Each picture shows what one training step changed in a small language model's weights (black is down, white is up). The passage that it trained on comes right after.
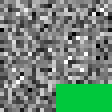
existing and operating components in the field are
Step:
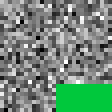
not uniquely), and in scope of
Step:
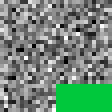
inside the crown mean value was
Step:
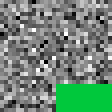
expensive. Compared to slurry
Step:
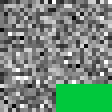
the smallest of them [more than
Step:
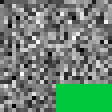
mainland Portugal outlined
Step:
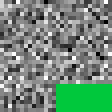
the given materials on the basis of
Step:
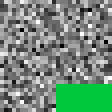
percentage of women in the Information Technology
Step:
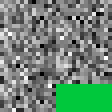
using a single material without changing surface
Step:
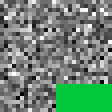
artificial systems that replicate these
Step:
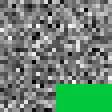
separation of the calcite, was
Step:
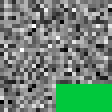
leading to environmental damage or pollution.
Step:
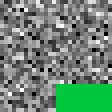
machine learning-enhanced framework,
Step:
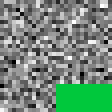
organisations, policy-makers.
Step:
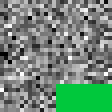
of science will also support him.
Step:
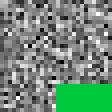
today, as "perhaps the
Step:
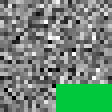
It is essential to examine the influence of
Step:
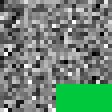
orders, 9 classes, and
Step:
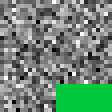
value added product such as mat,
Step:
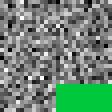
GCC pigment and its
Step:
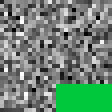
0.5 ratio, the impostors
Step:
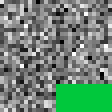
future. The people of the short –term
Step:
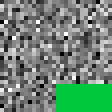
local identity and to enhance the local
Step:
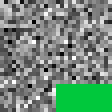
number of points provided beyond the
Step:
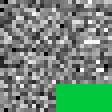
traumatic lesion,
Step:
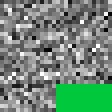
evolution of the concept of a nuclear
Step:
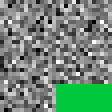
Pulmonary Medicine,
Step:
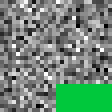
factors, in particular, the external factors of
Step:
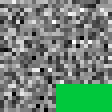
imaging (HSI) system and
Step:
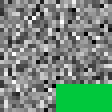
from the experience of European integration and the role
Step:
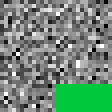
health of an individual's system and sexual
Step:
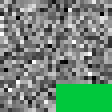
visits of cultural institutions, to know the
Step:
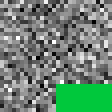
to ensuring equitable participation and sustained
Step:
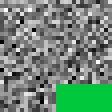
I) is compared with the symptom
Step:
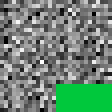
les patients de moins de 50
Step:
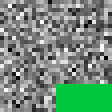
Alpha statistic obtained for the
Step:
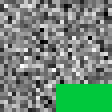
The teachers would acquire skills and become effective
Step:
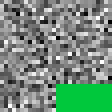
Hanisch et al.,
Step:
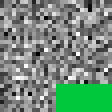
predictions [10-14]. Very
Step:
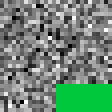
Examples of the generated scenes
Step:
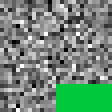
Surafel conducted the set-up of
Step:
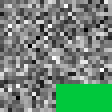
to be imposed in 2014 against the
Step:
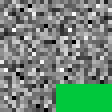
Centre, Research Institute of Plant
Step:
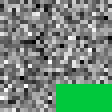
With the working hypothesis that binaural
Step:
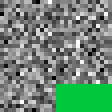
job satisfaction. As well as, organizational
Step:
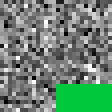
supernumerary teeth,
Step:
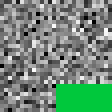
conditions include surge and stall, where
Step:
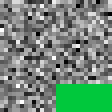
V. Anantharam, J.
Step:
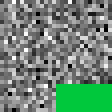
of A and B antigens together in
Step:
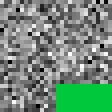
are not tools for imparting knowledge,
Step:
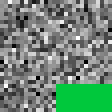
still consistent with previous years. It ranks
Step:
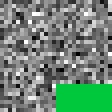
transformation and iterative learning control.
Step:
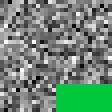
intuitive, scriptable
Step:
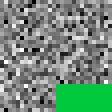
The results showed that when enzyme
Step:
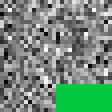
of Documentary Letters of
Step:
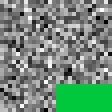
structures of the synthesized compounds were
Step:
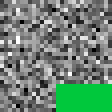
or electro-mechanical machine and a
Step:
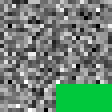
various reasons like professional oral
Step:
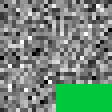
cm³. The analysis provided, as one
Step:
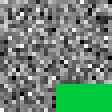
devices in order to generate secondary
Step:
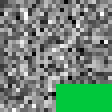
performed as outlined in the
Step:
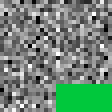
to the previous year, reaching a record
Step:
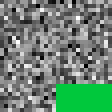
or malignancy. The samples
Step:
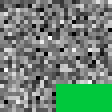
ten spheres, and there was
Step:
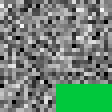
players and recorders, microwave
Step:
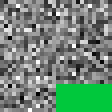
teaching mathematics subjects with their
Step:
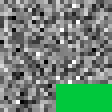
network with these new loads, the result
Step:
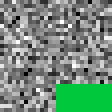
[74] found that low body mass
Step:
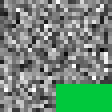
in inconsistencies in the reliability
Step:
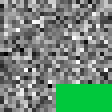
food companies that would increase the readability of
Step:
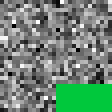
“adult” death—which
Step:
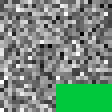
At best one can conclude that test
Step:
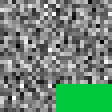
overlies the osseous
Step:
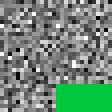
is evident that at 5% level of
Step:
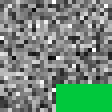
the percentage. The average arithmetic
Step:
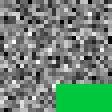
pictures. That year,
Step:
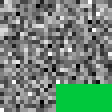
hadn’t reached their
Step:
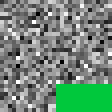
developmentally in many aspects. In this
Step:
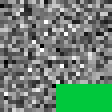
day to day conversations is causing
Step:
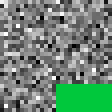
t - loading duration; τ
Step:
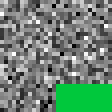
the real estate activities by SPF
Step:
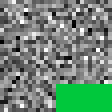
participants living with HIV (median
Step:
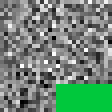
as appropriate training in the new method. There
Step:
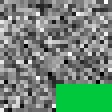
the eight constituent texts
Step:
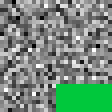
These architectures are appropriate for programs that have
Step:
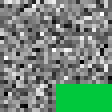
Kent, Canterbury,
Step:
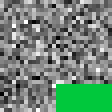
a siphovirus
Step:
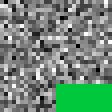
manufacturers usually set the
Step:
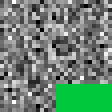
and validation datasets, along with a
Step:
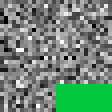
one of the main factors contributing to their
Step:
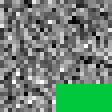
and clarify what UKRI
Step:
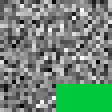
level about open collaborative tools, citizen
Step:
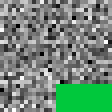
only refers to the number] -
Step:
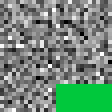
the Lagos State Tenancy
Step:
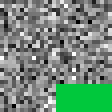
was demoted of his civil
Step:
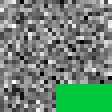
A sample size of 60 was taken with 30
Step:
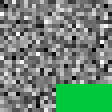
0 September-December
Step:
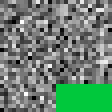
methods to maintain a uniform flow and
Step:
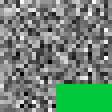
> 5$), where neighbour
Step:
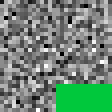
replacement of *in vitro*,
